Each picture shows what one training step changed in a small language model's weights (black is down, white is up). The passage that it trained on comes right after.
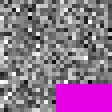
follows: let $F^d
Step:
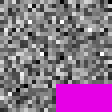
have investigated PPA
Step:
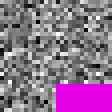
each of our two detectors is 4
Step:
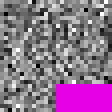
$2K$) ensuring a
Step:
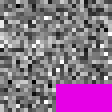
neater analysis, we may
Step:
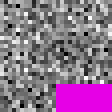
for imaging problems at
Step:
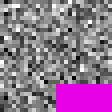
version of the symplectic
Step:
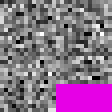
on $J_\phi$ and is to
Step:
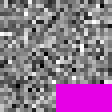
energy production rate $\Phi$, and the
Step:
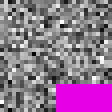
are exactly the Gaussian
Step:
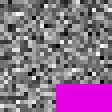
of final state fermions
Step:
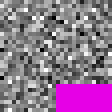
all cases. This indicates a larger
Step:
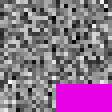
of $h_t$ with $\ti
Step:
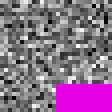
thus avoiding the
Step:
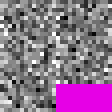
are enough to give transitivity
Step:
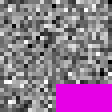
for \textit{z}-band,
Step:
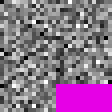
However, the solution also needs to be
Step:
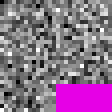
(the curvature) and
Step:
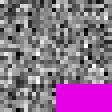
definition using the local unitary quantum
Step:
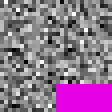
$X$, $Y$ and normal vector
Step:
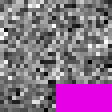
wide range of modulation
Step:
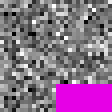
and reading/viewing
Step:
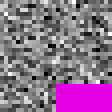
$i$. Therefore all we have to
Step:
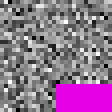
of indices $j$ for which
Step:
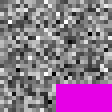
$\Leftrightarrow$, are used
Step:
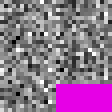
mL MilliQ water
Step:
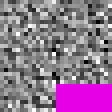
$\rho =0.4$, and present
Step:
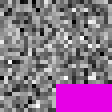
equivariance classes indexed
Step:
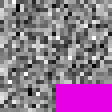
an infinite 2D lattice [see
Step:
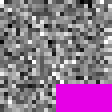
measure the desired observable $\langle
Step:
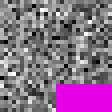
following set of elementary reactions:
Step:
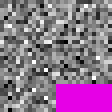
On Measurement
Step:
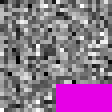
also as confirmed by
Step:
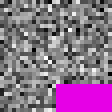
late inspiral, as is
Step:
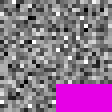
BCTDS approach is ideally
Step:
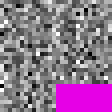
Brownian dynamics computer
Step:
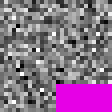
there exists $r_0>0$
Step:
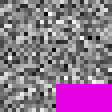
of surface enrichment of the
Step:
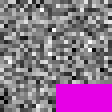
function, the best finite differences
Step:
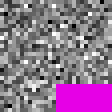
mapping between the frequency
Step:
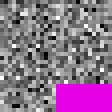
corresponding to this reconstructed state is
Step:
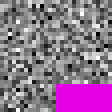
and a FIFO for hits
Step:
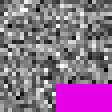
associated oriented $4$-dimensional vector
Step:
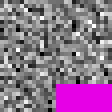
when $k=1$ because the
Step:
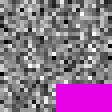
function of $\zk$, which is now
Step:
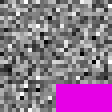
Compton-reflection. In
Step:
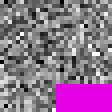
temporal scanning mode.
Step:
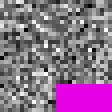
the former search proceeds
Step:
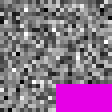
Palatini formulation and the
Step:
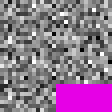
\suma \btha \neq
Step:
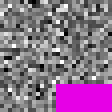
vector of exponential type for the operator
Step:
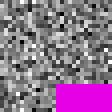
are of particular interest to A*
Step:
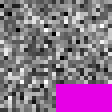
Riemann surfaces of type
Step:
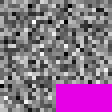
data analysis is aiming to
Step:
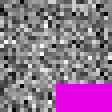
two-mass oscillator
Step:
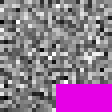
values of the maximum frequency.
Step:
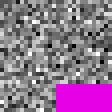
famous local nonembeddability
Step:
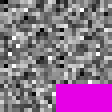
new operation $\circlearrowright $
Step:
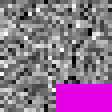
conditions converge: a motivated
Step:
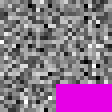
achieved\/} from the
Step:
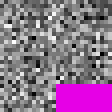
restrictions on the first row
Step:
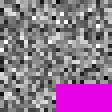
explosions in this range is
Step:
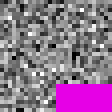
selective mutations in
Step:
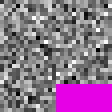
an active reference frame
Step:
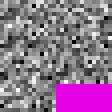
the $L^1$TV
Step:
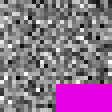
and they have well known algebraic
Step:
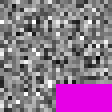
particular, there is no answer
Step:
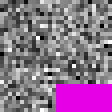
to $\epsilon$-greedy
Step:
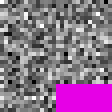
fermion number fractionalization
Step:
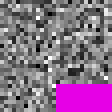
gain $\max_{r\in
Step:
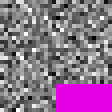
showing a higher twist
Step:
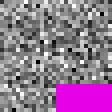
the equations $\delta A = (\tau -
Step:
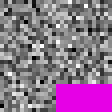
any bivariate Gaussian
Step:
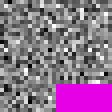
products in the rest frame of
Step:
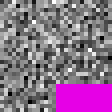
{\rm QDer}(T)$ such
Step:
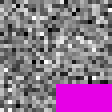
an even lattice $L$.
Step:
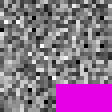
influences photons}
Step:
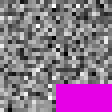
world. Along with its direct
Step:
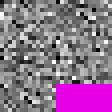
it is assumed that they do not
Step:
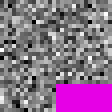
show that the grafting map \[
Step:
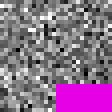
behavior of the curves in
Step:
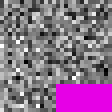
there exists an open subset
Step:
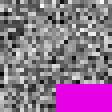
thought of as the imaginary
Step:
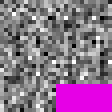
the set of all projections which are
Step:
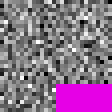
\rfloor$, and we set
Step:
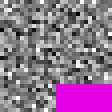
NN only interaction cases as well as
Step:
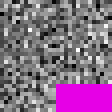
\to 0$, we show that the
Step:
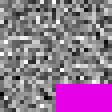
is not a star) and the
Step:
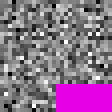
denotes the usual scalar product
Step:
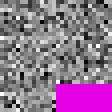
cost of an increase in qubit
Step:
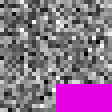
appealing research idea
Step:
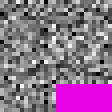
the mirror of a transformation
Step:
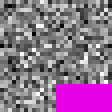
each iteration, the voters
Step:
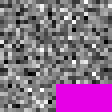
we take $r'\in
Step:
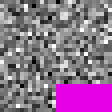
LSP becomes almost
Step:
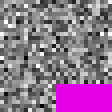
power can be tested. The results
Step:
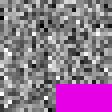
cores which can attract other
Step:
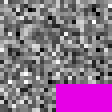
$c_1$ and part
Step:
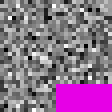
of the input variables are
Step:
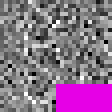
exponents. Thus classicality
